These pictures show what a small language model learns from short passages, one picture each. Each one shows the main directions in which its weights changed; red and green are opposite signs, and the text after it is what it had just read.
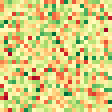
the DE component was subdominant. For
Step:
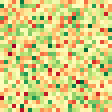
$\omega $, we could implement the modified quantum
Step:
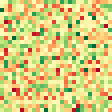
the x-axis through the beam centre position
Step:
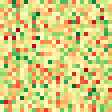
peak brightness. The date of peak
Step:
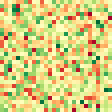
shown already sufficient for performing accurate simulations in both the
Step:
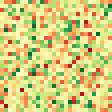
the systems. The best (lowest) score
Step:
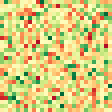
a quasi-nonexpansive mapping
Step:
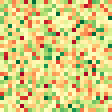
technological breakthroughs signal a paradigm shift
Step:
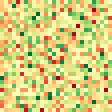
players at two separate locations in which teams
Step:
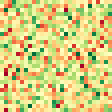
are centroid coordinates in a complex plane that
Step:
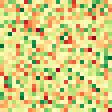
of AGN feedback mechanisms on the determination of standard cosmological
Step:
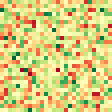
be extensively used in the remaining part of the
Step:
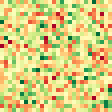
terms of the Lagrangian phase $\theta$,
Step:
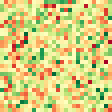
the existing reliability measures may not behave
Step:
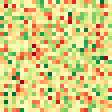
relative parafermion relations, it took
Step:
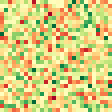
fields can be obtained by using a superposition of
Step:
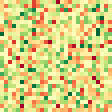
et al. 2010). Dwarf-dwarf
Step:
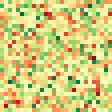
a spherical subregion in CFT$_d$
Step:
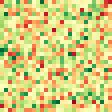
having to worry about the sum of
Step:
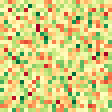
energetics and underlying electronic phenomena. Here we
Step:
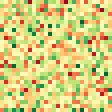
in the sunspot magnetic field measurements,
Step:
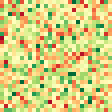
dream, however, turns out to be rather
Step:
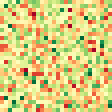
Spectroscopic Survey (BOSS)
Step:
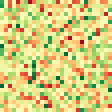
that OTOCs in systems with chaotic
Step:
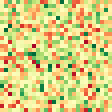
However, EDA measurement requires Ag/AgCl
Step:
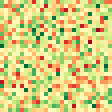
is less massive, nuclear reactions may lead to
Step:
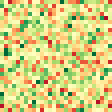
using the tree results for the various masses they hold
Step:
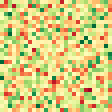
to extract the effective mass from the dispersion curve;
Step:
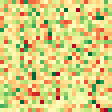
speeds and sufficient energetic seed particles
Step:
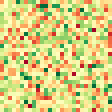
mass loss is not symmetric; the difference in these
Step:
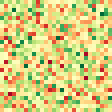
& No & Yes & No & No &
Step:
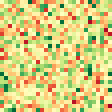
in these figures, for all values of
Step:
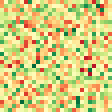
of target firms do not change systematically
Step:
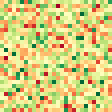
rates of gas, though we find the
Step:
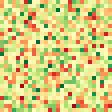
resolution as our LF (see Sect.
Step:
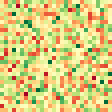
themselves, have high altruistic contributions.
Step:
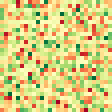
based statistical models. Many supervised learning algorithms
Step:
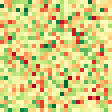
existing ones (\textit{i.e.}, have
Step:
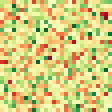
because there are not enough oscillations to give a zero
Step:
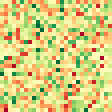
there has been much recent progress in placing galaxy
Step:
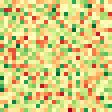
are computed as the empirical mean of a discrete uniform
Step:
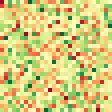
that interval is proportional to the loss of information from
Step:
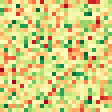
equations in the quasistatic limit
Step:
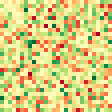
the BLM approach \cite{BLM}
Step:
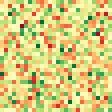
n_{2}\propto B$, we obtain
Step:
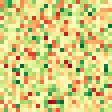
is also essential to identify with a low probability of
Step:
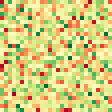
\begin{equation} \frac{\dif
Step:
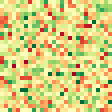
However, no explicit closed-form expression is known
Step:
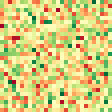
would be necessary to decisively resolve
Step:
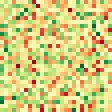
What is the maximum possible value of
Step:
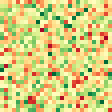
a calculation based on \ggwwt and which
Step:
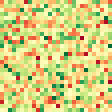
of the model's quality, bypassing the
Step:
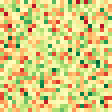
performed the cross-calibration based on the
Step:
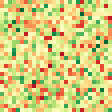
of our knowledge, there are no applications of training
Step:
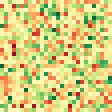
with the first event, the second "Type
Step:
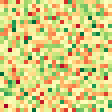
results are highlighted in boldface.}}
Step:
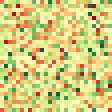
Bernhard Nessler, and Sepp
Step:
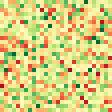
for the longitudinal modes as well (right). For
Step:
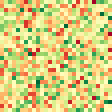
of algorithms used to estimate $\g_0$,
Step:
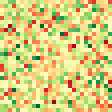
and molecular oxygen in their corresponding most stable phases.
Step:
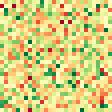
by stars, and as a consequence, dense
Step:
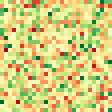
the error in the rank-$d$ approximation of
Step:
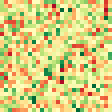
the classifier by adding a nonlinear operation to the
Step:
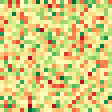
high-$T_c$ superconductors in
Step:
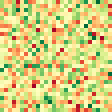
observed that there is a strong dependence between the
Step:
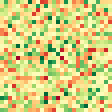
In summary, the VLBI data obtained
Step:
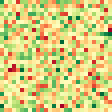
both.\\ The AF/F exchange coupling was
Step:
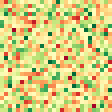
into each space in turn, and then add the
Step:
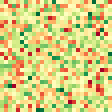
sleep, monthly survey response
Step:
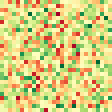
baseline methods evaluated under the same setting.
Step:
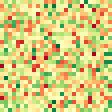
the background. The peak scanning finds
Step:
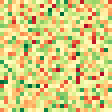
plaintext-ciphertext statistics.
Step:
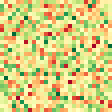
a new solution to the Poisson brackets.
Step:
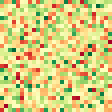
shape comparison with the single dish data. We
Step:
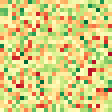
on voids traced by halos is especially
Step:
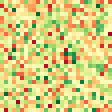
kinematic $x$ range of E155
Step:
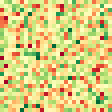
consider the tachyonic mode around the
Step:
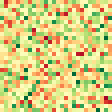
LMC. We report a search for optical
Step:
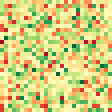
size, or to the irregular surface structure of
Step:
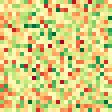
However, their low population density contributes to decrease
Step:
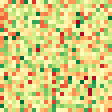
fundamental principles, established by Italian
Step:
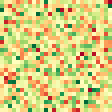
the MIR irradiation. The metastable potential
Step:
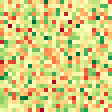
operating under strict power constraints. Here, we
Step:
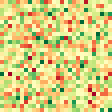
in Fig. \ref{Fig1} the
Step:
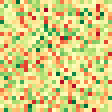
resulting summed signal is then transformed into discrete
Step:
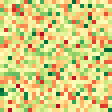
shown in Fig.~\ref{fig2}. One
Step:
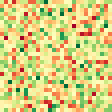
+ g\s{Kerr}\right)
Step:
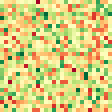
with strength ranging from 0 to 10μN
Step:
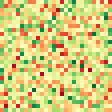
is applied to the haloes with massive
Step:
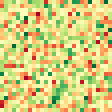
nuclear activity, the very good correlation found between the
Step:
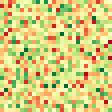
assuming \fhot~= 0.75
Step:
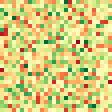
on open channel microfluidic chips is
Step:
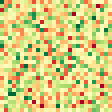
reaches $B_{\rm sat} \simeq
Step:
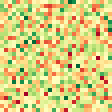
a Gauss-Hermite
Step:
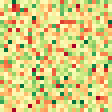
Landau parameters (\ref{L-param}) depends
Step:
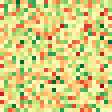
improves the known lower bound. Very recently
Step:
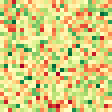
(\ref{general}) in case of even
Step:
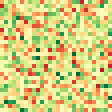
star, although most of the identified cases were
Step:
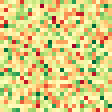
a Kubernetes console
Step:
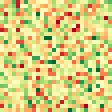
detected in future experiments. In the following section,
